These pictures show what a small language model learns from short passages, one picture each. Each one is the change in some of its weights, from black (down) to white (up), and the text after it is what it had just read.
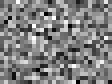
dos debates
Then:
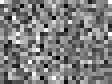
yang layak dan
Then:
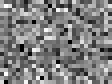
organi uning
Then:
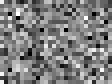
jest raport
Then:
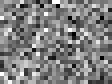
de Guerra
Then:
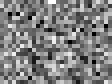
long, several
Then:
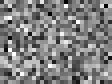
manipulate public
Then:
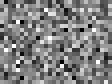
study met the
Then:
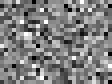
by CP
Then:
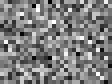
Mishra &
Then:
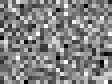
of the principles
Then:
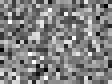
This is one of
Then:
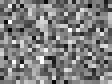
corresponding channel
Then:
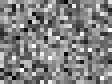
larger than in the
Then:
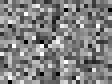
)$, and the
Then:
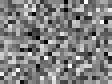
is concluded
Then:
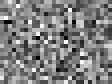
will denote this
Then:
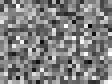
this convention.
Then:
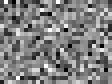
behind the
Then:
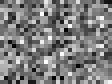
ham hisobga
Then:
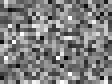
e também à
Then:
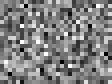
an sich, die
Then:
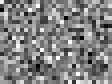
of product
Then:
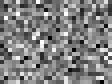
to avoid
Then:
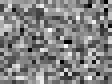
The high precision
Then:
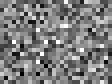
are studied by
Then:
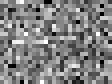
di una trave
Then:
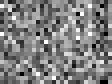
Run 1b
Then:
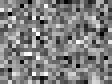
но не
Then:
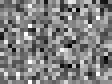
between the two is
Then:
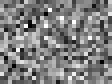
the accuracy of
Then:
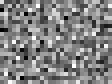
of the model
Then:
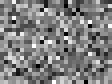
only to satisfy
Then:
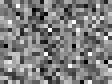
an infinite
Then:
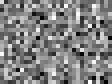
phase space region of
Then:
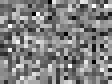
tendent à
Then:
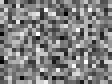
recovers the
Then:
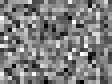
com esse
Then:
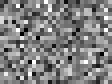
networks to
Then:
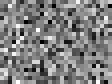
more generally of
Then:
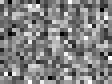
reactions) is
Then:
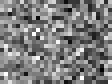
знання на
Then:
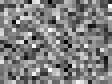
that exist in the
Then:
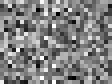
the nebular
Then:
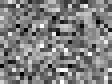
addition to allowing
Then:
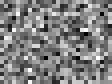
For a given
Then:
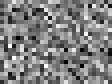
a necessidade de
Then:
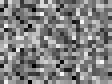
the exact physical
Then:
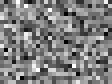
part by the
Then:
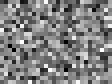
in the previous network
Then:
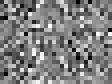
sich auf die
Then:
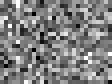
inside. For
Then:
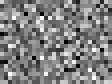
and orbital
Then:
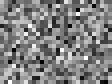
la Información
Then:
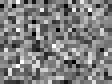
the OPO
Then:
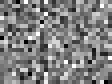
of Physics,
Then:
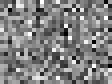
binary relation on
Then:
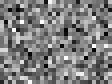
make regulation
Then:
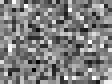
mass motion.
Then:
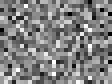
basado en
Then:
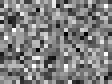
viajes a
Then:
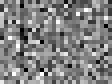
metric and we
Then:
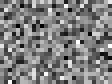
following ranges:
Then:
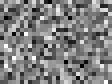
about a reference
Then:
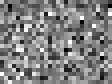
We depict
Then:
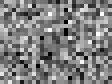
bir tuzilgan
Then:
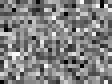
a fim de
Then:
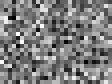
mulher. A
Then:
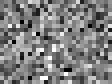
measurements highlights
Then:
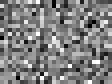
of sight
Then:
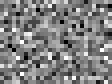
in order to
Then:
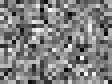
a precession
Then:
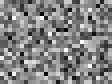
access and
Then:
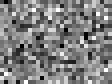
model, taking
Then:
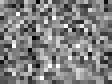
found above. We
